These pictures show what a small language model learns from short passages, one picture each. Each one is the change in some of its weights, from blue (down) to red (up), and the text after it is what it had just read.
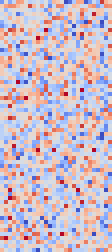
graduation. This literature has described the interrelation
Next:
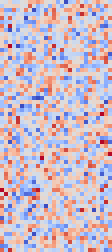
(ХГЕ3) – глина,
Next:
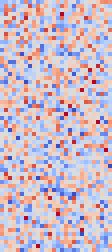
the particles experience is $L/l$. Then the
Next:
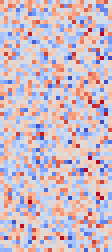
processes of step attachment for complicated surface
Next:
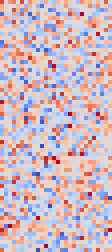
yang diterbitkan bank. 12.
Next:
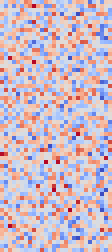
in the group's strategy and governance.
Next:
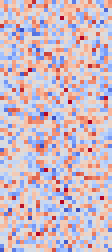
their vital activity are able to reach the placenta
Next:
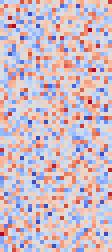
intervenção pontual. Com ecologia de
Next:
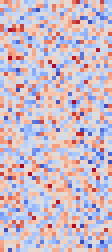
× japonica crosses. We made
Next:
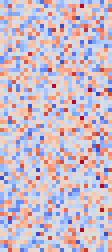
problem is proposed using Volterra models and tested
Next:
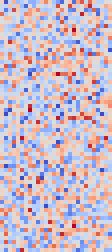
bem como atendimento familiar e
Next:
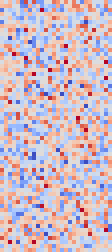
be further pursued to realize smaller page
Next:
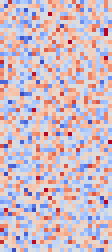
XX Family Health Center region between
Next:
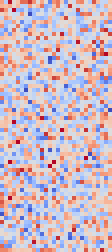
diseases. Students in Group A received
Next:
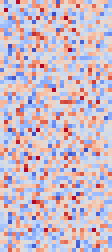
large diffeomorphisms on
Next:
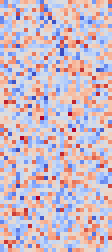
classify the two ATR levels with
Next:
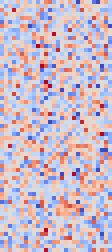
to‘xtaydi va tikan
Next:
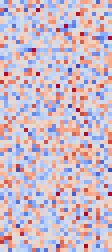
dissolution primarily through surface area enhancement
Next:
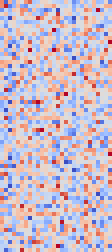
da ANPUH/RS entre 1996 e
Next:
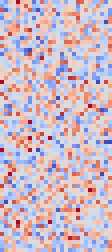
tool was available, did you notice anything
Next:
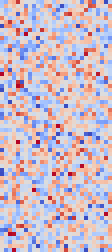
solution, which I shall describe in a subsequent
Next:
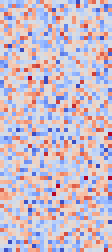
a semelhança: $$\triangle
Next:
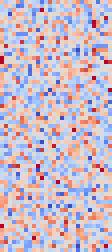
10% liver homogenate (percent relative
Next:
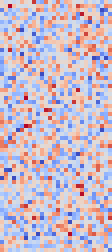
to illustrate our large-N approximation.
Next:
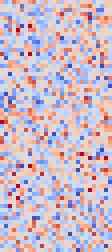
exponent at different $p$ for Eq.
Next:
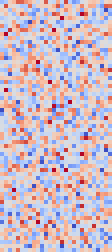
a stellar core. We have calculated the deflection angle
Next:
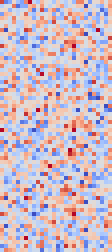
present study was conducted for assessing the alterations
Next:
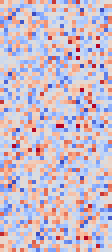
resides: for $\eta=0$ the
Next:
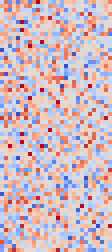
Республики Узбекистан
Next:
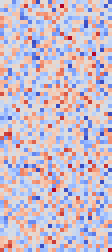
de condiciones materiales que se expresan en
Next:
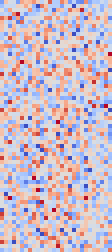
hám kompleks sistemalardan biri
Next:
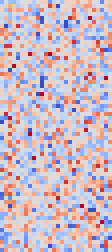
metric $\zeta_{\mathrm{az},t}$ is
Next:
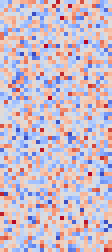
in thermal treatment which refines grain size, increases
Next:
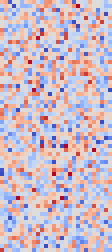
when symptom onset in the
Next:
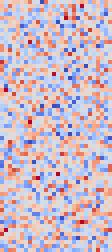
is clearly energetically favorable. The energy
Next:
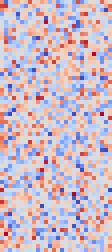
financial market. JEL Classifications:
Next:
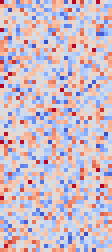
future teachers. The results of the study show that
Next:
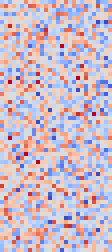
the constructs have been achieved, therefore the assessment
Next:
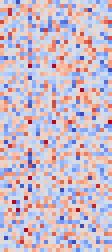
supports the idea of a driving mechanism relying
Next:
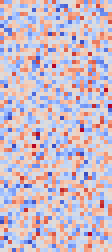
$MgB_2$ compound shows that
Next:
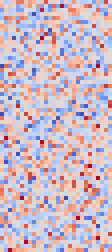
speakers' knowledge of the ecology where
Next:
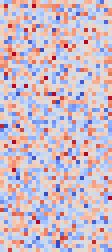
be compared with their counterparts in Sec.
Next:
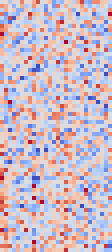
Sciences, Professor (Russia)
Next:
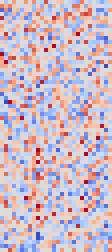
performed on the treated soil. Finally,
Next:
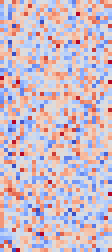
Ces changements arrivent comme une
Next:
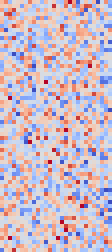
kristall panjarasi hech
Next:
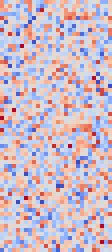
confirmation run is 0.6600 inches
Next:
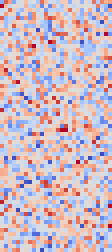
tersedia secara alami pada
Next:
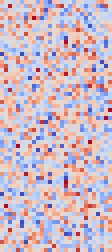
heredables en los organismos, la
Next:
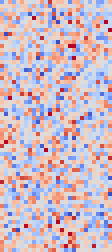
underlying this study is formed by Lazarus
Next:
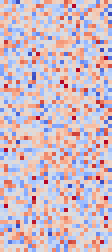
Barcha loyihalarda
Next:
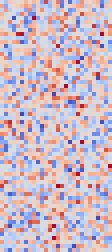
via Plantacare 2000 solution by using
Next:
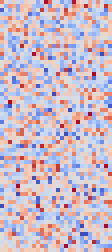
\eqref{epni} would hold for any
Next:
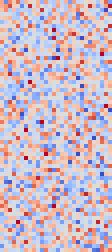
way to effectively deal with state complexity. While the
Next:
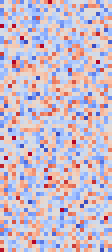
Sistem pemerintahan Nabi
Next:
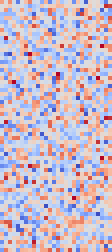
mid-infrared {\em ISO} spectra:
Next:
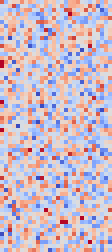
use of the structure factor has been demonstrated.
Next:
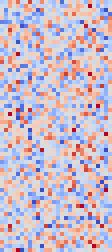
region, this observable displays sensitivity to
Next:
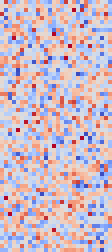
overtopped and contributed large amounts of
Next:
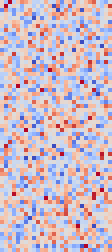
kunnen hebben op de invloed
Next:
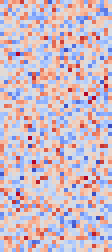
of simple ones united by the situation and a common
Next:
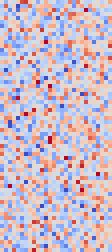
represent the numerical data; The dashed lines corresponds to
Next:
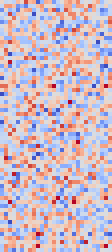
to find the point of lowest potential where the ground
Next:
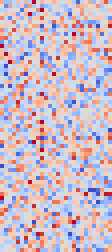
could serve as a foundation for future researchers to
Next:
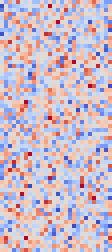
e prever efeitos de intervenções nos
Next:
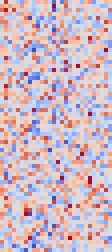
past bo'lgan investitsiyani joylash
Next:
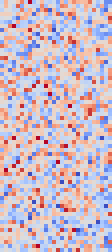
U har bir she'rida, yangi
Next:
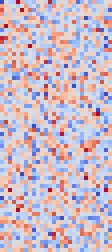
a transmitting antenna via a
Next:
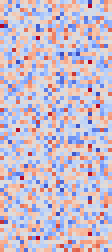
the model using training and testing ratios of
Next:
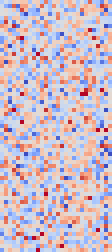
Maktabgacha ta'lim tashkilotlarida
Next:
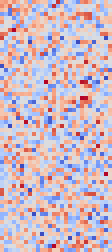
been added to the dark matter. We restrict
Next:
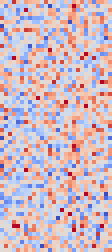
research that suggests students with involved parents are more
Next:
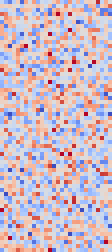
vulnerable y frágil no
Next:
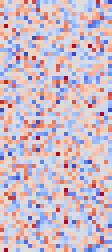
each packet are greatly changed with period
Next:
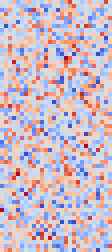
the NPA calculation is so rapid that
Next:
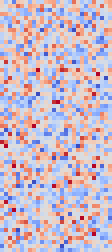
including the bioaccessibility,
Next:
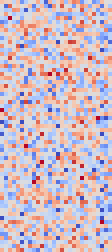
bertujuan untuk menganalisis potensi
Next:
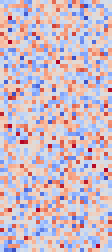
o que é oferecido hoje pela
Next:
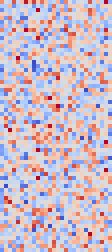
that there were statistically significant differences in denture
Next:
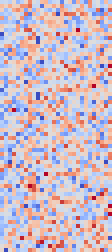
средства, но и формируют
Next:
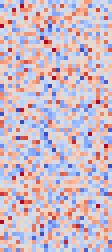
путём двухстадийного
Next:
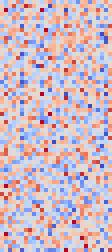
of organisms to human health is divided into
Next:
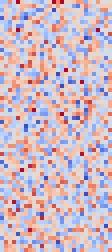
Applicable when the language contains only monadic
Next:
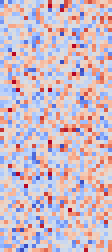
reflektiv yondashuv,
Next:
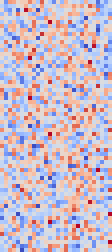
strain, different valleys exhibit contrasting
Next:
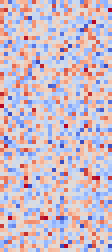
jarayonni intensivlash usullari
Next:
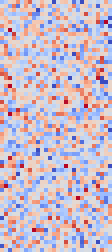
nazoratni amalga oshirish;
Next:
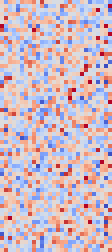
because of their unwillingness to admit
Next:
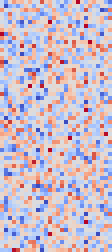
Physics, University of Maryland, College
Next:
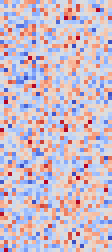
harakat faoliyati uchun zarur, bu
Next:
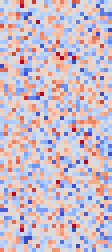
for nearly-perpendicular scattering,
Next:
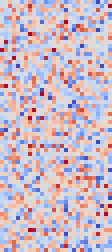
with relatively low nationality diversity, largely due
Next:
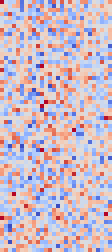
frecuente de insuficiencia
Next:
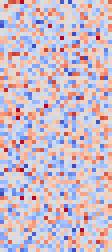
each data set. Phishtank. This
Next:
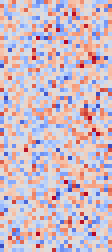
It is instructive to also give the following
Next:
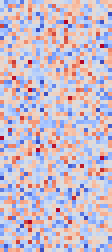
contextuality (without using this term), the
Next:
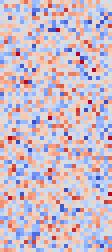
respecto a su utilización. - Ser
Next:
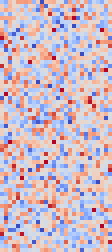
measurement is shown in Fig. S12. It is
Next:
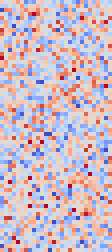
case of iDMRG, one can classify
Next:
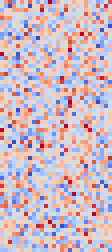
talqin qilish); - 2) manbaga
